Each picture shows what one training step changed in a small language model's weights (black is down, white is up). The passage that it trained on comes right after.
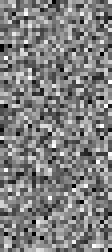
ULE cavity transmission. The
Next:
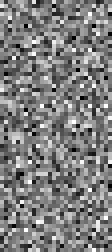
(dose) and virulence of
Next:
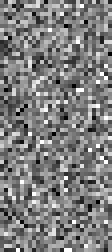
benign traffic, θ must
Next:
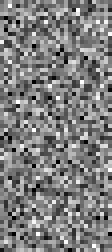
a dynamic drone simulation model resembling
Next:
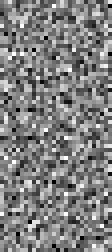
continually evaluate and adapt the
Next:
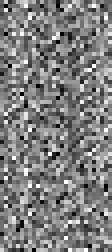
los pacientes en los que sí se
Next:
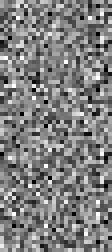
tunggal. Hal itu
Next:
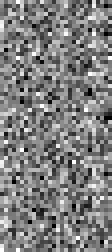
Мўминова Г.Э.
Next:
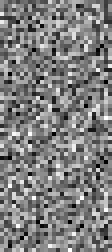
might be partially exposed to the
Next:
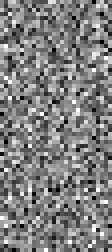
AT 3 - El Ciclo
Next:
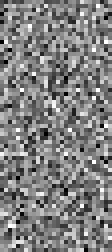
has now begun. \bigskip The
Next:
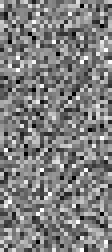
milliárd tonna
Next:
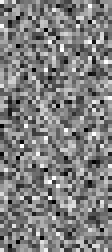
programs. It was determined that
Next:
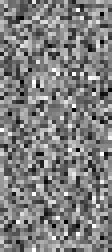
Disability Studies*, 2(12),
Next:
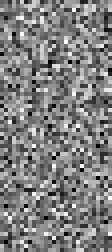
the angular resolution of the XIS, the
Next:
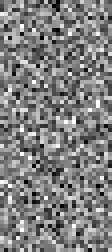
his-tuyg‘ulari va
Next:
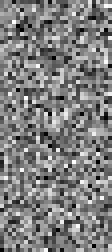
combined performance criteria. Thus, we
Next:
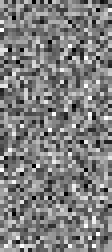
most existing mathematical tools used
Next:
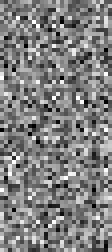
la inmovilización prolongada y
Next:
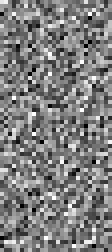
dos estudantes. Correlations
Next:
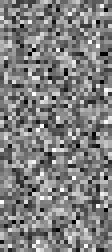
improving the salary system, and
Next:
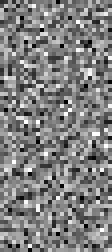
criterion for determining the sign attribute of
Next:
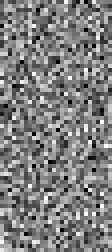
natijasida yuzaga
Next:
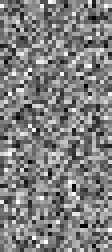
\,, \end{equation} the
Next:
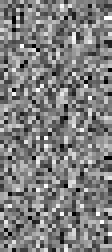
WeChat-based intervention did not
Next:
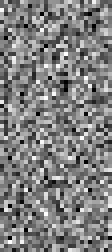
of chirally odd quark distribution
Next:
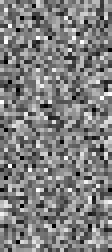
out using MATLAB/Simulink
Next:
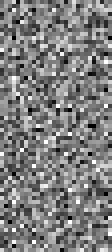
so that the largest number of spectator
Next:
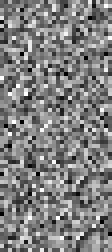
of sight defined by the position of our
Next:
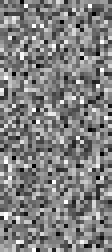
Sino jismoniy mashqlarga
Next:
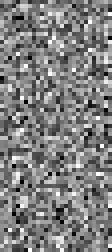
we show also that they have positive partial
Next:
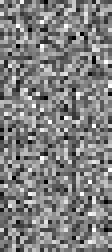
dielectric contribution due to the
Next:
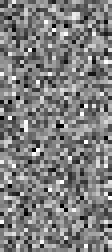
researchers and researchers are
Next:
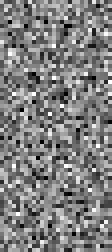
with specific distribution in the particular representatives.
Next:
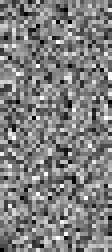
with the maximum spin-splitting), set
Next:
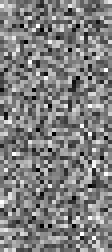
alanındaki önemli
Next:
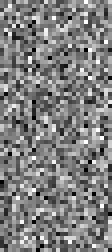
bilan doston tilining
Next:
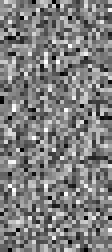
transmitted number of molecules per
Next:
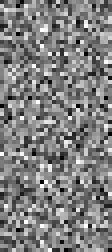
provided by the corresponding experiment on coherent states
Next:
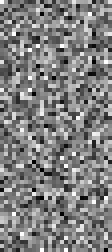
momentum~$q^2$. The data
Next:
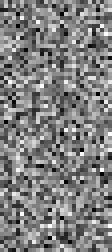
study of the 13 strongest X-ray
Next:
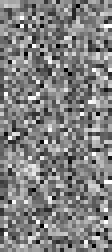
were almost evenly distributed
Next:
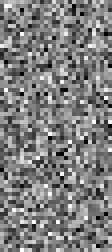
This document is an analytical and statistical
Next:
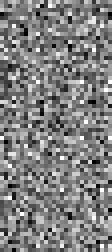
Chapman \& Hall)
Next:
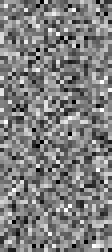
la población rural. Tenemos
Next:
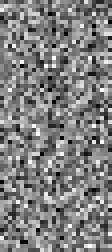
energy. Thus, it has more impact on the
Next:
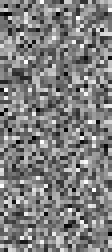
that at quantum level the $U(1)$
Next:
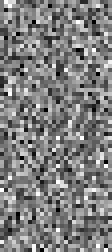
is well known (see for instance
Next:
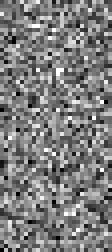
$\beta=\frac{1}{T}$, and so would
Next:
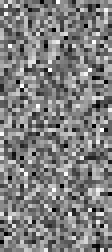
and M.A. Bulgakov. The
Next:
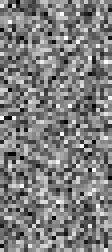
the stellar velocity field, from the
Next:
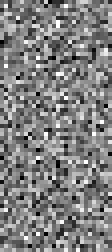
in de zaak om het tegen
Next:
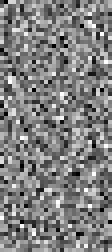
with a single residual $Z_2$
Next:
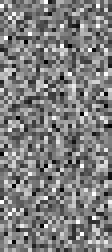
**kutatók a vállalati
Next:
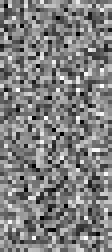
access from various locations on earth,
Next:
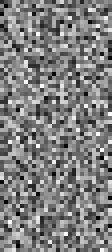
gibi bir bağlantı
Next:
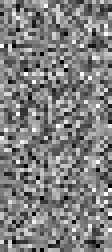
to the COVID-19
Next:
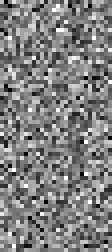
учвршћивати и
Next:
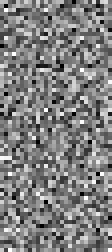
Orijji ¹, Theclar
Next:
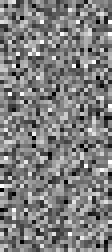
Cube has celebrated significant
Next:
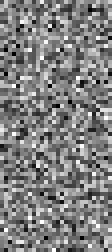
consent to participate Permissions to
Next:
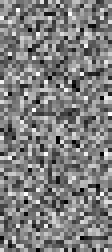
Active Region (AR)
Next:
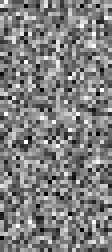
2017d). If appropriately
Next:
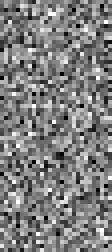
convolution to directly generate the most
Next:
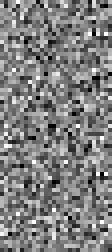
Тютиков С.Ф.,
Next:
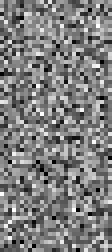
author's name and add "et
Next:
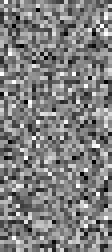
with system size causes adiabatic
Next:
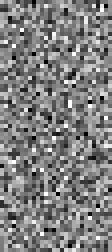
scalars and pseudoscalars,
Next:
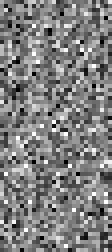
intense competition both now and in
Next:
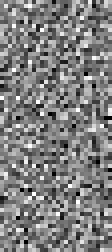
R., Alpert, M. A.,
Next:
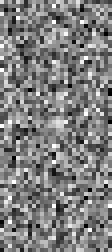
that are limited to teaching-learning
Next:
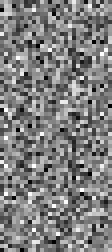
ташкилотлар юридик
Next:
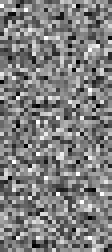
was prepared as before from
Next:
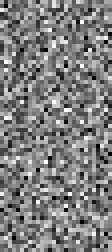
Unter anderem wurden auch mit
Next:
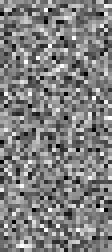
use of a convenient rotated basis
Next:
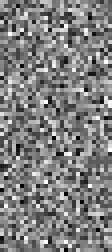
of the magnetization curves of the
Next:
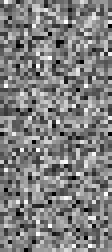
As explained before, the length of
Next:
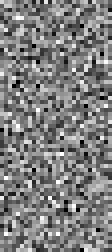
allows complexification and the embedding
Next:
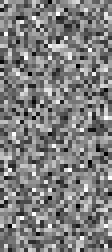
refines the structure of the Outer
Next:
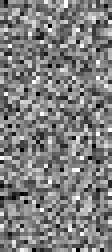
CERVICAL SPINAL
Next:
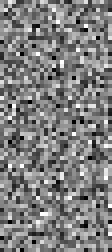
the general attack. The network becomes
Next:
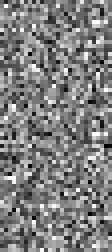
ratio with the ratio simulated by
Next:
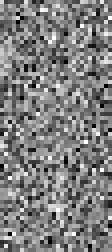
that: $u_\infty =
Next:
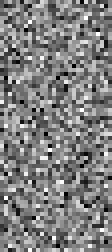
and metadata quality depend on parsers,
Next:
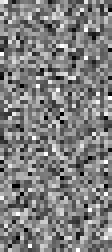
of the hour is to devise quantum
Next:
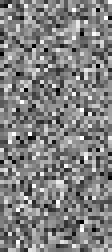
challenges of our era, including the
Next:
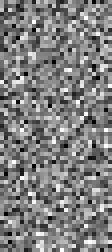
jump and set the step length to be
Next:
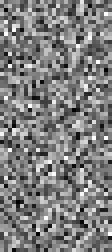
for the quasi-classical metal
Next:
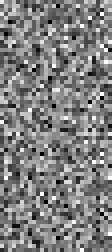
the minds of people. The
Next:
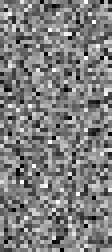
and $V(x)$ which is itself an
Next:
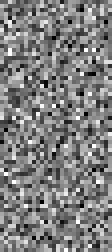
vacuum states of light}.
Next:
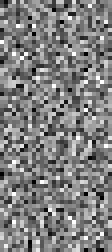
haqida qarori,
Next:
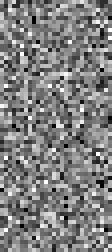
of incoming partons in cold nuclear
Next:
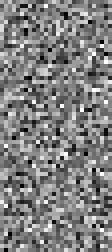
detection with payloads at
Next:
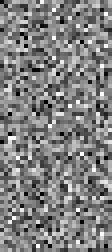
owocny okazał
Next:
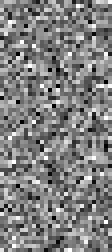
active forces, but also crucially on
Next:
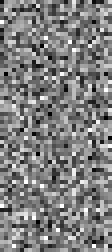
criterios deontológicos y
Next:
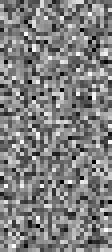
solution of potassium salt
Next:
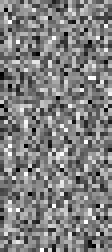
the cavity are defined such that they are
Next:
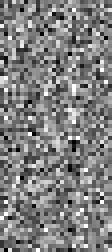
небольшие изменения в
